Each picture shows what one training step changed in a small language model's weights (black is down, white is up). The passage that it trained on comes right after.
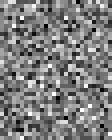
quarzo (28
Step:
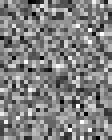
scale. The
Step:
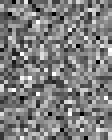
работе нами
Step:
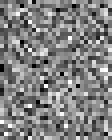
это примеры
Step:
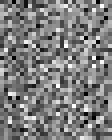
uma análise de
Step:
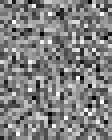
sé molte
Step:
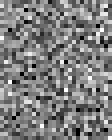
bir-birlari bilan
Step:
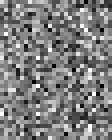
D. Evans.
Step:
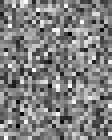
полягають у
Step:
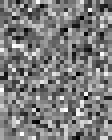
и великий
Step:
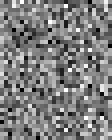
direcionado a
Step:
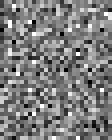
um instrumento de
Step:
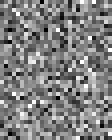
70% of active
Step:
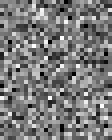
of oil price
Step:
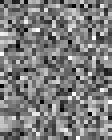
serem analisadas em
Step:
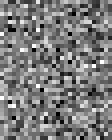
dos resíduos
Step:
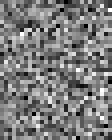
daarmee ook
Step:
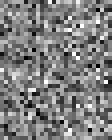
kekurangan yang
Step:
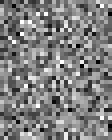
сабаб бўлади;
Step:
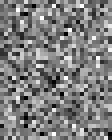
% va qishloq
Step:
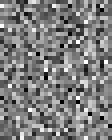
criadas entre a
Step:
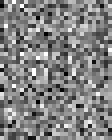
і платформ у
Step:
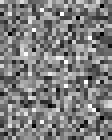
davlat budjetining
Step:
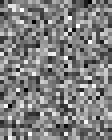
Elenco dei
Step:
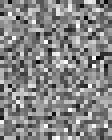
economia, uma
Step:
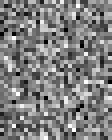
отдели на
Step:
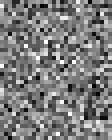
Уилбера к
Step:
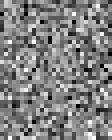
ham bugun imlo
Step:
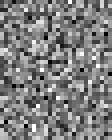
бу ҳатто
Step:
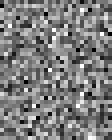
buna rağmen
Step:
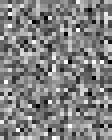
uchun munosib
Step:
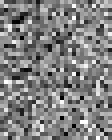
en el estudio de la
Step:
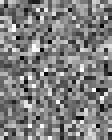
de calcular los
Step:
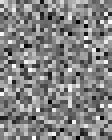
faoliyati uchun
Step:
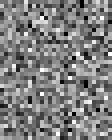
como internacional.
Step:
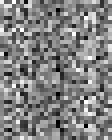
significativas en
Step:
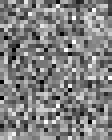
sobremordida que
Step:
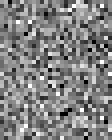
do paciente”.
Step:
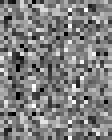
ishlash texnologik
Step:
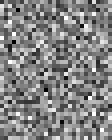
Evaluare ment
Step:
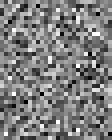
e de DTM's
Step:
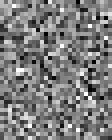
28 b Lagere
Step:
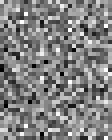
культуры и
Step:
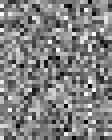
nación para resistir
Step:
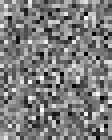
às novas
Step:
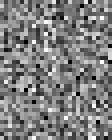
Un punto que
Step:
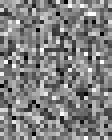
direct din
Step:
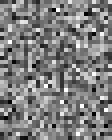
o sistema) e
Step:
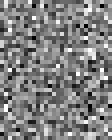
o eşsiz
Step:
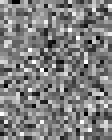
oldilar. Agar
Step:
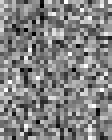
abrasión y la
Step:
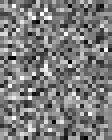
jurídico da
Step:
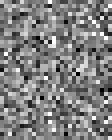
la base d'un
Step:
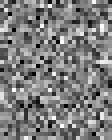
and Psychological
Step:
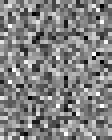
tal y como se ha
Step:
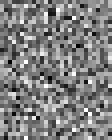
саналари билан
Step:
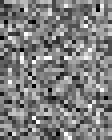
mumkin qadar
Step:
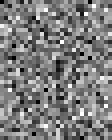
Its impact is
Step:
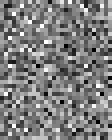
товару, а
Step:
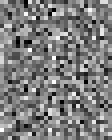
pensamento musical
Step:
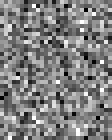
whether it
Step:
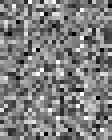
de aula de forma
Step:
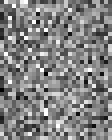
у працях
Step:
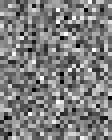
prazo para a
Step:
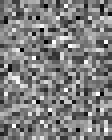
и решение.
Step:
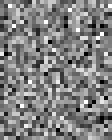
está bien,
